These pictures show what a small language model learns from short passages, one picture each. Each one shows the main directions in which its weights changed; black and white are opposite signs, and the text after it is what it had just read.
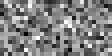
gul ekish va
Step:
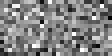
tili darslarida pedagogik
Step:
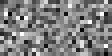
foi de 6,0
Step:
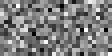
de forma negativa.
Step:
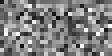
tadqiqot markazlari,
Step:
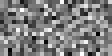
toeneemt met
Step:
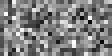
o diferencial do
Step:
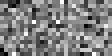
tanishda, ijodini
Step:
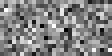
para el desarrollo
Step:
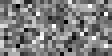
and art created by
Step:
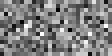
// Собрание
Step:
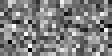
Likert, es
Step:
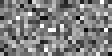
في حلها.
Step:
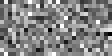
alohida ahamiyat kasb etadi.
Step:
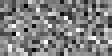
ikkinchi til sifatida
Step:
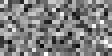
la puesta en
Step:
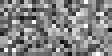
bir hududga
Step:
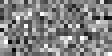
este trabajo se ha
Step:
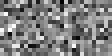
a necessary condition
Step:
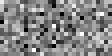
о процессе,
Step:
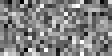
Lehrenden In den
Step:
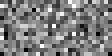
: Une perspective
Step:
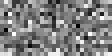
respeitável e
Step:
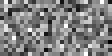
a pesquisa foram utilizados
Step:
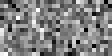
материалы и
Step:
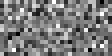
of Systematic
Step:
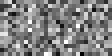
des Dokuments
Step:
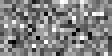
nazarda tutadi.
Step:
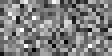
o'qituvchi tomonidan
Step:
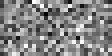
dan pengalaman
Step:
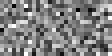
– национальная
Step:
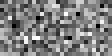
сырому и
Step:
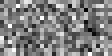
consumo de
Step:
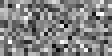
seu aluno,
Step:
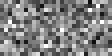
think there
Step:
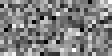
namoish qiladi,
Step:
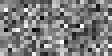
în procesul de
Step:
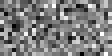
с неявными
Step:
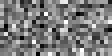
A través de
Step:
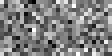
iqtisodiyot sharoitida
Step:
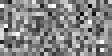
ارزیابی رضایت
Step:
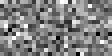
y por lo tanto
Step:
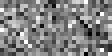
садов являются
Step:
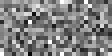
Único de
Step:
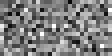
werk- en
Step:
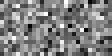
jamiyatini shakllantirishning
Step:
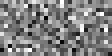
yer almıştır.
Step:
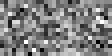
siempre con un
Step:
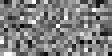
dissolução em
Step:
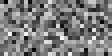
„Die faire
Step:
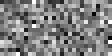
растений от
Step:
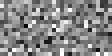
naturalizada y
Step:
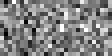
Children's Research
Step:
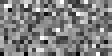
realmente entendeu
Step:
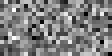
O‘zbekiston davlat tili
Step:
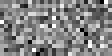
aniqlash kerak.
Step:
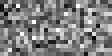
налогов и
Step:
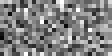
plenamente el
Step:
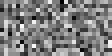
a liberação de
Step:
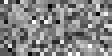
у всіх
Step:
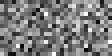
meditsina, ham
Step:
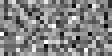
principiilor de
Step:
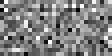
causes of
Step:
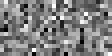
Узбекистане На
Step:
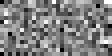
использовать ее
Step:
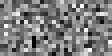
versehen werden.
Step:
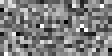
e conservador
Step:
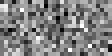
80 турдан
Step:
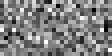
of Gendered
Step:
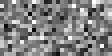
w pamięci
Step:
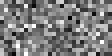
"Tadbirkor va
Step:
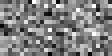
carrera de
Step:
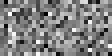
rivojlanayotgan yangi davr
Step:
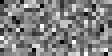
distintas técnicas
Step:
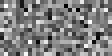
Ad hoc AG
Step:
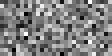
(Men uni
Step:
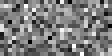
secara lebih
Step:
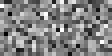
de trabalho imposta
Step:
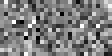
- Основные
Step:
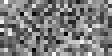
Yan Haklar
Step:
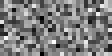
и профессионально
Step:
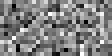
so‘zlarning yangi
